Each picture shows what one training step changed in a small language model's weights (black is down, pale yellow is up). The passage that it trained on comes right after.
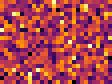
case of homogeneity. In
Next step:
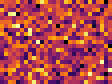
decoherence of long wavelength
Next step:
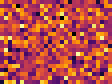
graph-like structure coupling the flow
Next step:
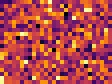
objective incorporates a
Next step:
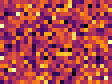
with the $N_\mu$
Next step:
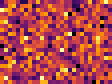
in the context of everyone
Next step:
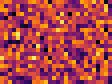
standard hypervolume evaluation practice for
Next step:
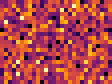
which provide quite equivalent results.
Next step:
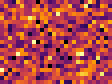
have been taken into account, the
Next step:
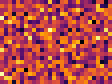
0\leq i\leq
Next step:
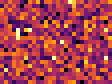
study indicates that CNTF
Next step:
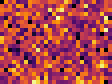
by studying the 4 fold
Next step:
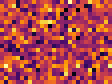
GA Delft, the
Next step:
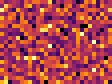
when varies along its radius at
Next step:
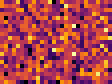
\%$, as first obtained
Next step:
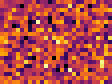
the measured output. The Equation
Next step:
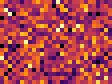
eigenvalues $\lambda_i$
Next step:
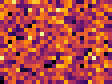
in our non-perturbative approach
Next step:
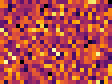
user's data.\\ \indent We
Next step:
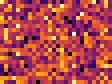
\; \mathrm{h}$ and
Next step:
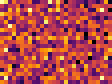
the previous section, connections on
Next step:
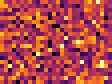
thickness. Using the
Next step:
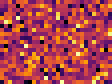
including four $\sigma_g$,
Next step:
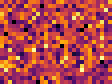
increase our domain of search for the
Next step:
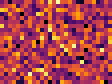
case of a radial flow,
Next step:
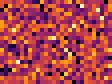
Mathematics\\ of
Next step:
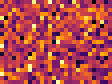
have been constructed just as they
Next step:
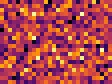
and tracking systems showing a
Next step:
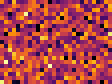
beam,} Phys.\ Rev.\
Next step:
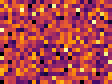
fact, we have found by
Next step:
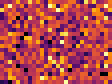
to visualize and interpret
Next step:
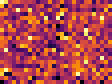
connection between radio emission and
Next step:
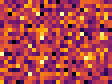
rates of modifications to the
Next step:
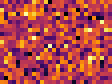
research may explore developing new
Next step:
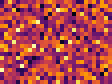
to be decoded by
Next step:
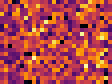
confirmed that the generators
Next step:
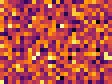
branch keeps you
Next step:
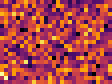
of Eq.~\eqref{eq.
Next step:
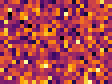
curve measuring the accuracy of
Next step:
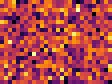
1, we see that the contributions
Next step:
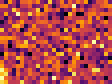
loops were observed at a low
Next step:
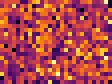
an event is just the area of
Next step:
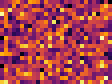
high energy region due to the asymptotic
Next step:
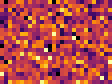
$kT_e$ fixed
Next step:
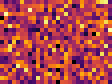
(teacher) for samples
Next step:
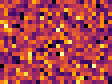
spectrum due to $m$.
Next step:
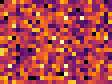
(In practice, neither
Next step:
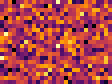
corr}$ and basically
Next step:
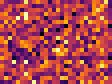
sensitive to the differences in
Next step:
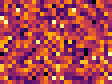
displacement between two
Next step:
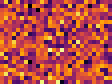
this paper. Finally, the
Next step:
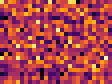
DFT calculations are performed using the
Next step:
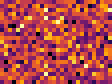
a completely different circuit.
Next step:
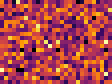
of chemical pressure induced by
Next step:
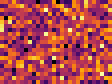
{\it Kepler}
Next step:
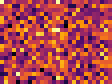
\end{align} where
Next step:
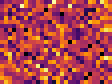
seen in the wider context
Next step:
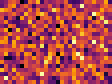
of all molecules. This
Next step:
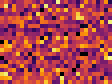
cases) than those in which the
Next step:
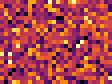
found that ASD and
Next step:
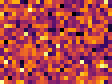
theory predicts that the size of
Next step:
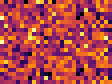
should introduce the matrix \beq
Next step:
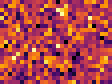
{\sc like}, we also include
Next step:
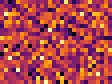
are insignificant, but
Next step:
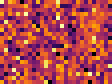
trajectories. The
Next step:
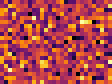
data. To this aim let
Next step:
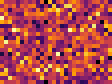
final. [10] See
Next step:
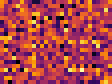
if there is not fairness
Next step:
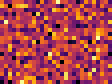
cases together, for system size
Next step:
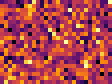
involving scalar fields, even in
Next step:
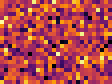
given a primordial
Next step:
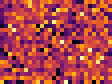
to believe that these datasets
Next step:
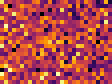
momentum transfer scale $t$ in
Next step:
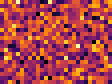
we present a follow-up study
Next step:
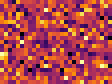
utilize the explicit circuit construction
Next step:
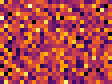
index problem. Phase transitions are
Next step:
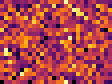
space of M-Theory and
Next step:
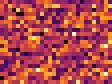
made: narrowband signal;
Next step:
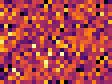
angular momentum. The excited
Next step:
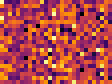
that \begin{equation}
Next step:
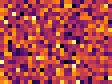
algorithm with low complexity.
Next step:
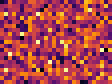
specifically because of its higher level
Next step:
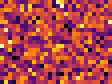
is straightforwardly
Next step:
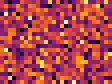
on the problem ($Q$) and
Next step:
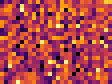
of children, in
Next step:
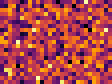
from higher dimensional models or from string
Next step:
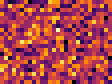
marketability stage. In
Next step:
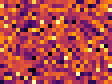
a simple measure of brightness
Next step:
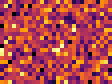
we recover a time dependence on
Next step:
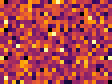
its spin projection along the direction
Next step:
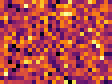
alternative of training multiple
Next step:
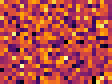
the most stringent checks on
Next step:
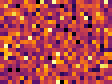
--- Temporal
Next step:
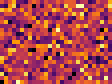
with both $H_0$
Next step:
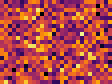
respect to the appropriate extended
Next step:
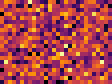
special example of systems associated with the
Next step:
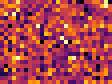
properties of FeSi.
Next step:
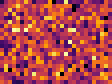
The algorithm (see SI
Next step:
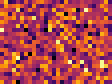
be introduced. In the case of
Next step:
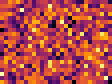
above by the algebraic average of
